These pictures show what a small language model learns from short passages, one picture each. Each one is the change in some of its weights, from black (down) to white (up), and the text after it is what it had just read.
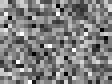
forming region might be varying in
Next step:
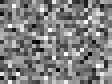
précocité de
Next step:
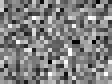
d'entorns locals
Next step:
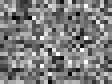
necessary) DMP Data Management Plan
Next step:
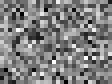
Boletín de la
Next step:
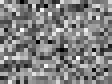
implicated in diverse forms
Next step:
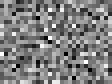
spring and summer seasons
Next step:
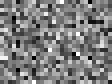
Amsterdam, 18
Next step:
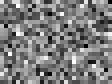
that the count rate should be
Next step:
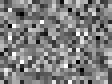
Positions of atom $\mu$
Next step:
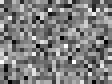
stendning funktsional
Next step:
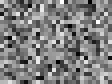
posição prévia
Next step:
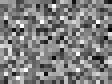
resistivity exhibits a clear
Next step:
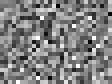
depicts. A consequence of
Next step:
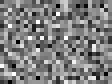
of pH on decomposition of
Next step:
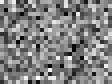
Показано, что
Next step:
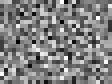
regiones del país. A
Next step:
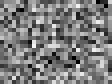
to work on maintaining and
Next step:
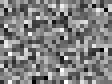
density-density interactions. The
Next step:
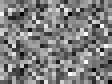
затрагивания S
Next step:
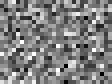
A los efectos de
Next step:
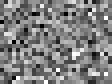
Coders came to
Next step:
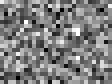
the control loop specifications, the
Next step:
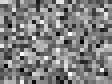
a meal of azado
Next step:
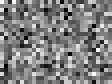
que a aquisição da
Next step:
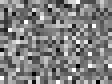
the positive fold-change indicated
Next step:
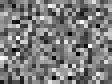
which is consistent with the described
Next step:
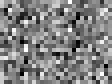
қувур йўли
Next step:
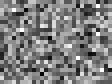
– in production, sales or
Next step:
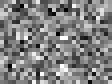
are generated at each moment of this
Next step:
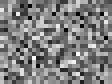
constraints for a special class of models
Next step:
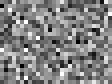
Mogilev regions. The
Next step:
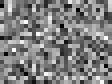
of estimating higher order effects because
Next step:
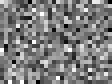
la crittografia
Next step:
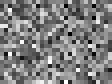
temperature stable. Figure 5.
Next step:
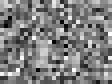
from accompanying any transformation
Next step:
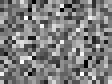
xalqaro tillardan
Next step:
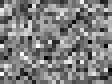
threshold for a quantum energy advantage.
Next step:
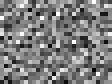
we still do not fully understand how
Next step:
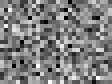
Here the observed values for Ni
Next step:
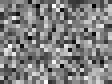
iz sotsialnoi
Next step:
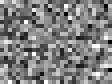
the importance of prompt diagnosis
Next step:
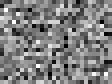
teacher educators' attitude
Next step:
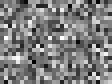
volume by the mean data rate of
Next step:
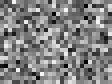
results. The logic is used
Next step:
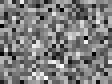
publicación y canal a
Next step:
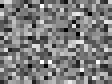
in whom there is so
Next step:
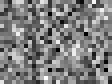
outcome yielded an index of
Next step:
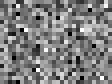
disponibles. - 15
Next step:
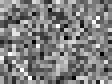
have the smallest claim to the
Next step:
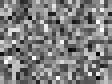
search results must include these specific
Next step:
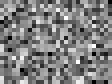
to training and fostering knowledge
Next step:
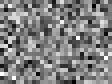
sul (que inclui
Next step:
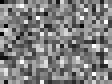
in our toy model fit,
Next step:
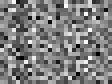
в регионах.
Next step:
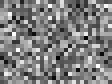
with Monte Carlo simulations that
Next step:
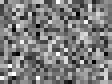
adat ini cenderung
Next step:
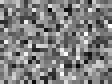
the particle with mass $m$
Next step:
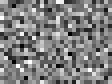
a orașului
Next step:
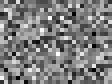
hand, Trade Facilitation
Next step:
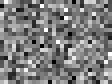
in Europe Phase 3**
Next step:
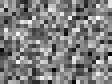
care and sanitation is often
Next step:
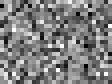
in thermodynamic limit the spectral
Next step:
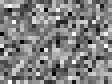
renewable biological resources.
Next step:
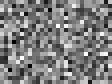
over formal inter-rater agreement
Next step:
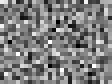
passado e presente,
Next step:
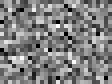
to determine the unit cell volume and
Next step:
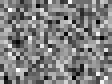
años después publica
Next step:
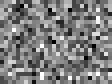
are interested in the impact of
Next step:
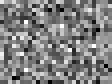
the disease is endemic are
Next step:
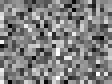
xos xususiyatlarini
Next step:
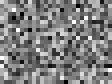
Surganova, 2v,
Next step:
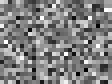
prototype device yielded
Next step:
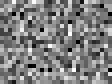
The Gauss law constraints
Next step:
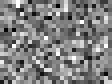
of the absorbed moisture
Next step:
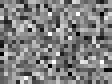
anatomical regions and their
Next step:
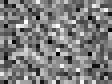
be decrypted with small
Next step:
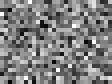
yer usti qanday
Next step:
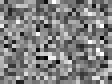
Hasil panen jagung
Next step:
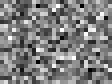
primary studies on the vibration and
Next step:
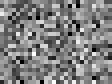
will be expressed with respect to the
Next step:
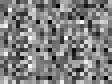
of Scientific Research Engineering &
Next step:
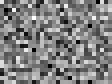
dialogical (or
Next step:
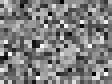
pack is out of controlled temperature
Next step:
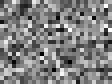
data were analyzed. We selected
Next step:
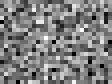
to evaluate the potential use of isolated
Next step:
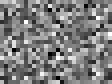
the only difference is that the
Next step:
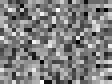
University of Geneva, 24
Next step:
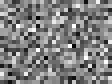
problem yourself, or you
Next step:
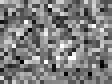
the converters, the load and
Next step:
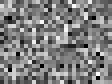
can be revalorized upon
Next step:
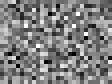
modello *Classi in
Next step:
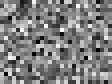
participant whose thumbprint
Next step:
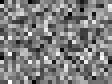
multi-market coupled market
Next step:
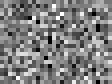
densities to higher frequencies may be
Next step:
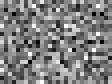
using expressions (19) to
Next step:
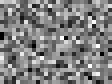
the very end,'' followed much
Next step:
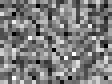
1.0 Authors:
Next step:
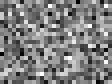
be treated with the more accurate
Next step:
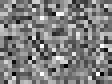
is a significant association between
